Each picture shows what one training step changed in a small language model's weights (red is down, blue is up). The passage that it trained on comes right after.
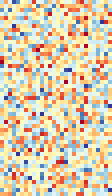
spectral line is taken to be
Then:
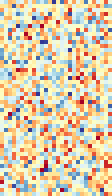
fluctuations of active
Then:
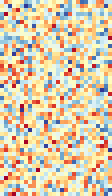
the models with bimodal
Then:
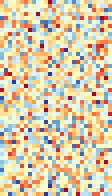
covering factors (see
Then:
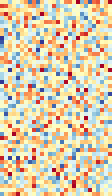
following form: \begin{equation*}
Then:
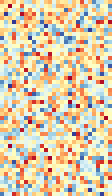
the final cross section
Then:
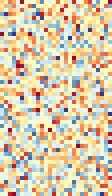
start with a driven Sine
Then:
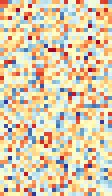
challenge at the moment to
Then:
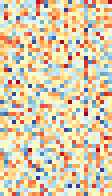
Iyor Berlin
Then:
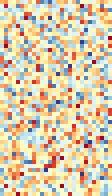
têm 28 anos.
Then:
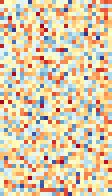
It is also possible for users
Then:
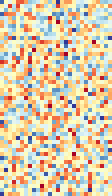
Doğruer² Emin
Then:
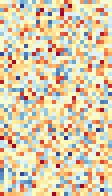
has been profitably used in the
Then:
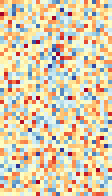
a indicação expressa da
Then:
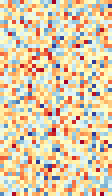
the Cosmic Microwave
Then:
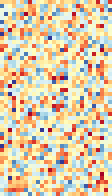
parameters were also calculated using the
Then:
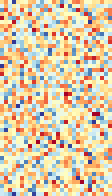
derivados del proyecto.
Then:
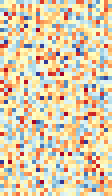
life cycle: it
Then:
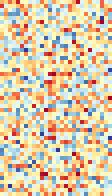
$f(R)$ gravity.
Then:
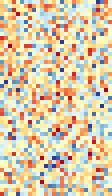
ongoing experiments.
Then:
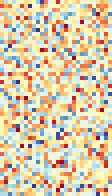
should be taken into account
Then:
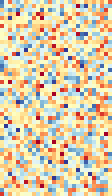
key tool in this approach is
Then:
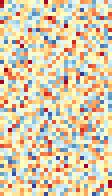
mass $m_K$ and the
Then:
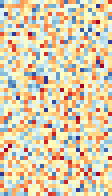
busca da criação da
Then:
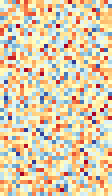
$\delta$ is obtained for the first time
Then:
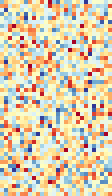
in one-dimensional quantum
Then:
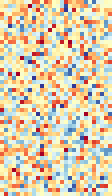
NNLL contributions are
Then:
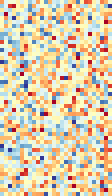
than the arrival time of
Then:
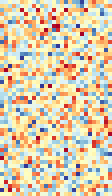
interface of LBSO slab
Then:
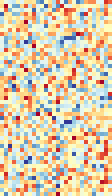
positive skewness since the
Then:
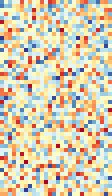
nuqtai nazardan
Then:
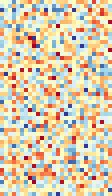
psycho-emotional state
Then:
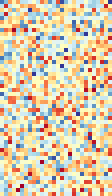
тих, до кого
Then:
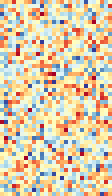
Hamiltonian as follows
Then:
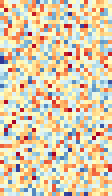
je désire vous
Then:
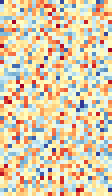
organning odatdagi
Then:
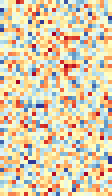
saudara pernah
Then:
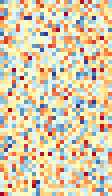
activity cycle. The
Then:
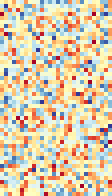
choose $d_S$ for
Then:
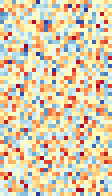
de classificação das condições
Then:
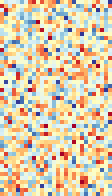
Science Foundation of
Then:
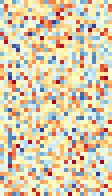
simulated dataset}
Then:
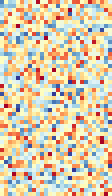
que dirán y no
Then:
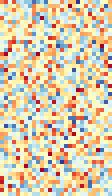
available that are capable of
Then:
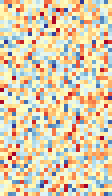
trace which choices
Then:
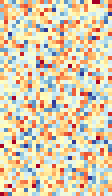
fits. The thermal
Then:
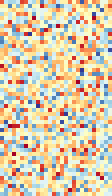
measure of focussing in the
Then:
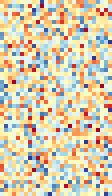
real world. However,
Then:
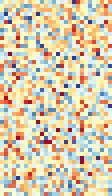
Inteligência artificial
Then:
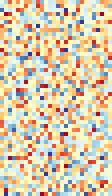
significant cause of halo
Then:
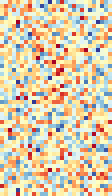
knowledge; and
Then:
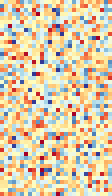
The integral is convergent as
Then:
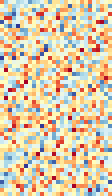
prefill, \sys{}
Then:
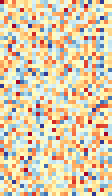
ushbu qismga
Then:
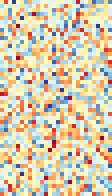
bar indicates the maximum
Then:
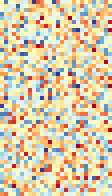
the admixture of all other
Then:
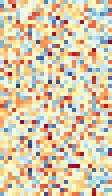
separating them from the
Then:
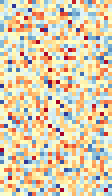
Emotionen gemeinsam
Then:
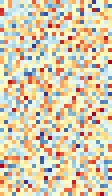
the quantities of interest
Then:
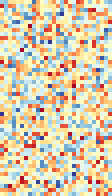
guidance summaries
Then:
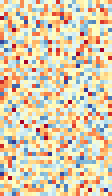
implementam o conceito de
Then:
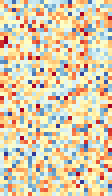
South Australia}
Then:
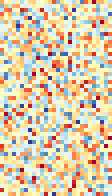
etimologiyasi Marg',
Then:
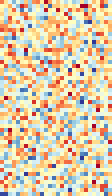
fikr yuritgan
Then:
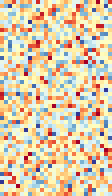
– комерціалізація
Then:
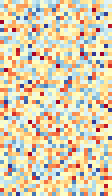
precoces e condutas
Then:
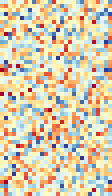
solution. Hence we choose
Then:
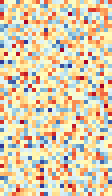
un proceso de extracción
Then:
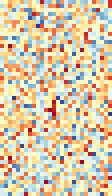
causal theory. Our
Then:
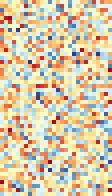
adjustment of the atomic
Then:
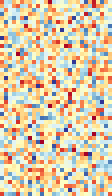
A multi-lingual,
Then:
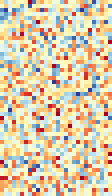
the subsequent linearization.
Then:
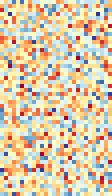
e) *Algebraik
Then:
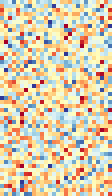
32$ \\ Linguistic
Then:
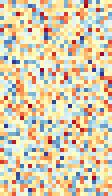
potential $\mu$, i.e.,
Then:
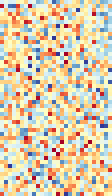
proprietà tant'è
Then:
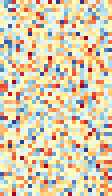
variance-based ones to
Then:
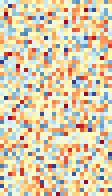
field$^6$, the only part
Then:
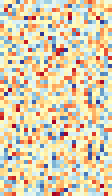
methods have to be designed.
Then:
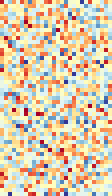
between the observed type I error
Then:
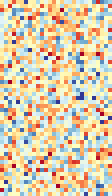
physics. In this work, we
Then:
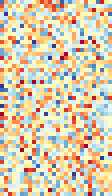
aks ettirilgan.
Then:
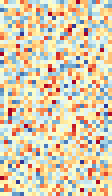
is precisely the mass matrix
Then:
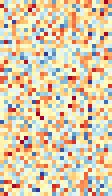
and one-loop decay
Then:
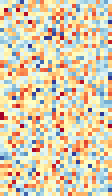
bilan ataladigan
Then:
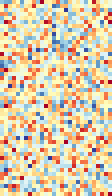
Begajlo Marta,
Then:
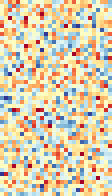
to the partial sum produced by
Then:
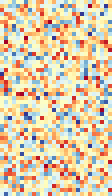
y los requerimientos
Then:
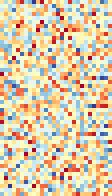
preventif, kuratif
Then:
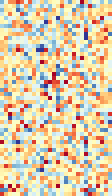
isotropic. On the other
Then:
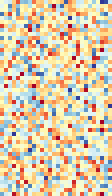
the protocol (with the
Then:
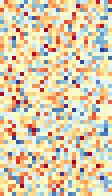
show our calculations and main results
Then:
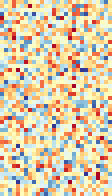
de los fotógrafos
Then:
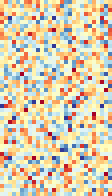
$CP$ violation in
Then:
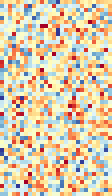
of this equation is introduced in order
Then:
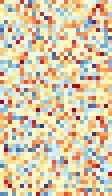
to find your car in a
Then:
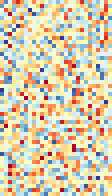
these gauge links extra
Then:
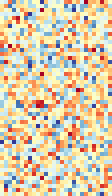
On the two-dimensional
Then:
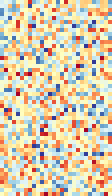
clearly seen near
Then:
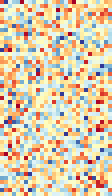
Instead, software
